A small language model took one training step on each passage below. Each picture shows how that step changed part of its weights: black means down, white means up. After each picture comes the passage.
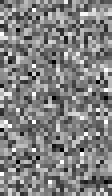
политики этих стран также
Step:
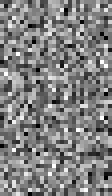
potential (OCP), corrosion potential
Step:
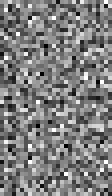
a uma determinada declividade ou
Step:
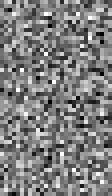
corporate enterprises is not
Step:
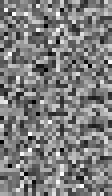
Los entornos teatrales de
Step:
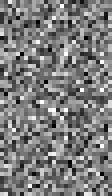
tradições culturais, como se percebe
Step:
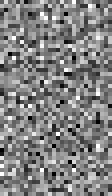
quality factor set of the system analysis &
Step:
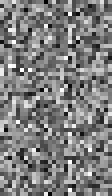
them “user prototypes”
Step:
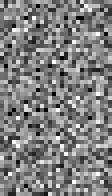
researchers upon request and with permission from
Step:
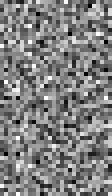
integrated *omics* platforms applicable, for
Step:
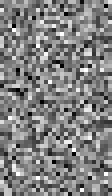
5. Dù khi sóng
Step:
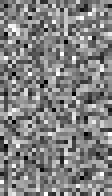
Geologija, 2007, No.
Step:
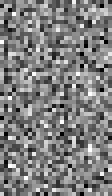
or conflict resolution. Historically, there
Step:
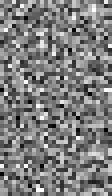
Time & Attendance
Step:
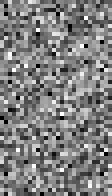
females) who were purposefully
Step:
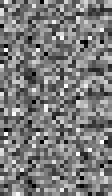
DETECTION OF BEAM
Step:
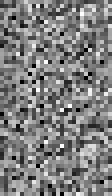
yoki navbat berilmasa,
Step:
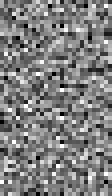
to believe in what is being performed
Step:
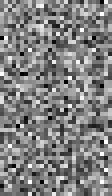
administered radioactivity was
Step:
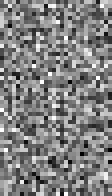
[5]. Figure 2. Spatial distribution
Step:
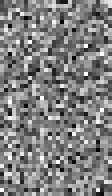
typically defined as the number of returns
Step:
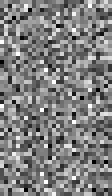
Baskı). Pegem
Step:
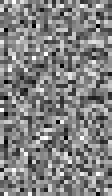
gastrolda bo'lgan.
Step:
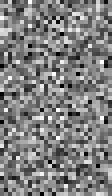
you have to be interested in the content
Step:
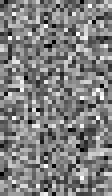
C.A. Poland,
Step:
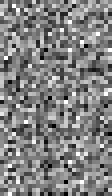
= \phi \end{cases}$$
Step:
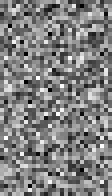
menulis teks biografi menggunakan model
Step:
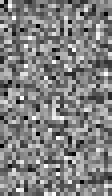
active subject. Criminal participation is possible
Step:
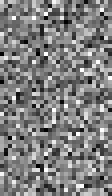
Joana, que lá morreu
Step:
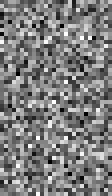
sistema de exaustão de
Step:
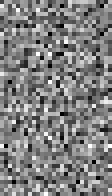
cancers and 23% of all
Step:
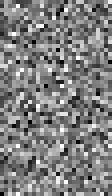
management are the Independent Board of
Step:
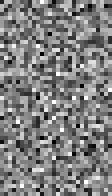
of non-infectious
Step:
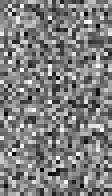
in the biological flow systems, the development of
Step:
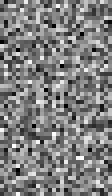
J. & Montilla, B.
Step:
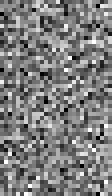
География, 129 –
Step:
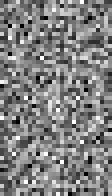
other hand, in pancreatic
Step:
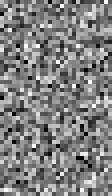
– ijodiy tafakkur
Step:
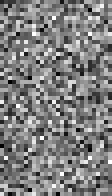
regression analysis, independent predictors were
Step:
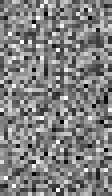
the rural area, which used to preserving
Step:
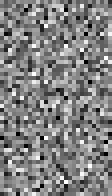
переваги будь-якого
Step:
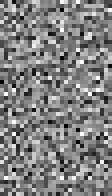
теми сприяє те, що
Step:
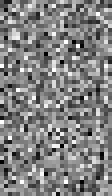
shown that the mean difference in students' performance
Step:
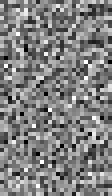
Clay Magnesium chloride
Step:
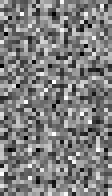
cultural experience and cognitive consciousness of
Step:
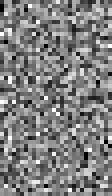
Design:** Phenomenological design.
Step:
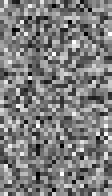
la prosperidad democrática
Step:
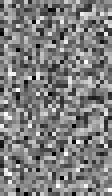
pelaksanaan servis bawah
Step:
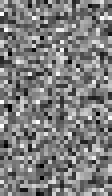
ficou conhecido como
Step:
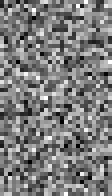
un nivel mayor en Costa
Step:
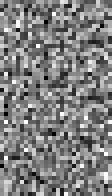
su entorno [8].
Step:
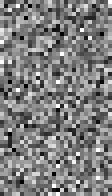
made from melon seed and that made
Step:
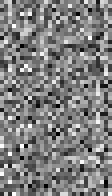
organisational functions in the context of the industrial
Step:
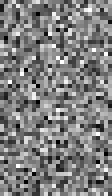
observed that social behavior had great impact for
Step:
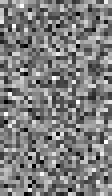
and Economic Issues in Gaza
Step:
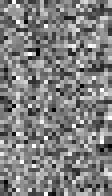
NGO Certification
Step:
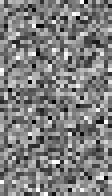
accessing and using digital technologies.
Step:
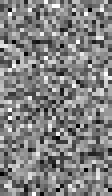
case, no longer than the duration of the
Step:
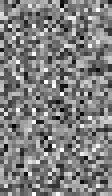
CSO maintained higher protein content,
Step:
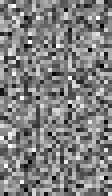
research, cellulose derived from the
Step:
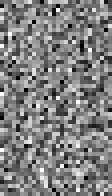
ishlash sanoatiga o'tish
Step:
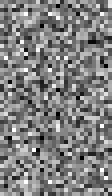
Varanasi, UP,
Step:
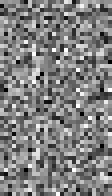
5G-IANA platform, and
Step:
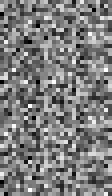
CONTEXT OF POLISH
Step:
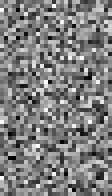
state's policy in building a strategic
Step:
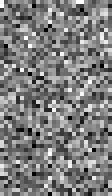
administração pública e sua forma de
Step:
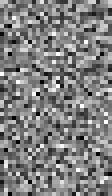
for established MPAs is presently
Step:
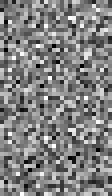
today. Lastly, the physical
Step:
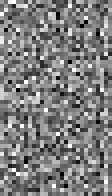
distinctive differences between the human-produced
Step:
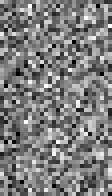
rivojlantirish orqali o'quvchilarda
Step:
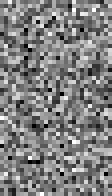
tractography confirmed a localized
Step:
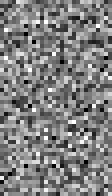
umwandeln. Die
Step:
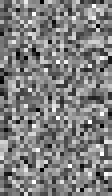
Medicine, Shiraz,
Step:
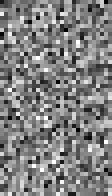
1.1 Economical sciences.
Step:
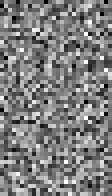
2) empatiya, emotsional
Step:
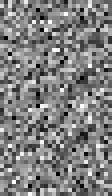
will look carefully at the concept
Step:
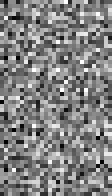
сети оповещаются о
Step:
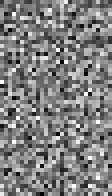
samples from Merox processing of
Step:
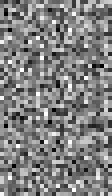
very important. So the various natural
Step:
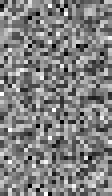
Small and medium-sized
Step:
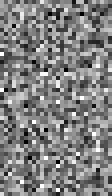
The number of occurrences where the
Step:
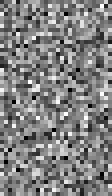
companies to start operating online [1].
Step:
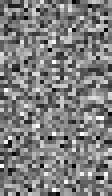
in mind that we have: - A
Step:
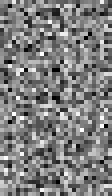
los plazos establecidos con
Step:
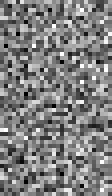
los que están agotados o
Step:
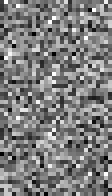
quanto no nível internacional.
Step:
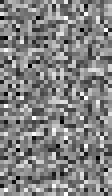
в транснациональную
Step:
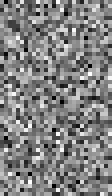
production and modification Work on the different
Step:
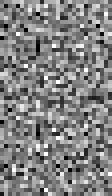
is likely to be discriminated among
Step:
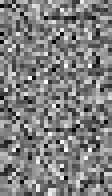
Mass values : Monoisotopic
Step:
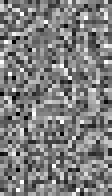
Most existing deepfake detectors
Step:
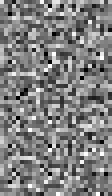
ruože jos
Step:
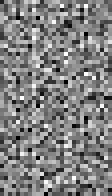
и качество финансовой
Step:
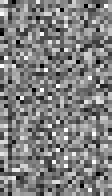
ishlaydilar; ilgari
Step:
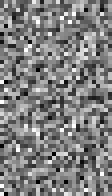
mazmuniga diqqat
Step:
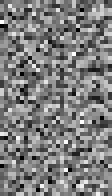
misinformation LEARNING UNIT
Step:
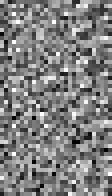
3.1. Physical characterization
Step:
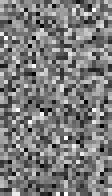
En este documento se realiza un estudio
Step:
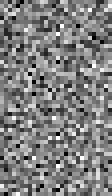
only with the scaffolding
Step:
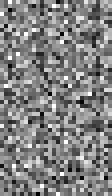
& Yayla, 2022), they often
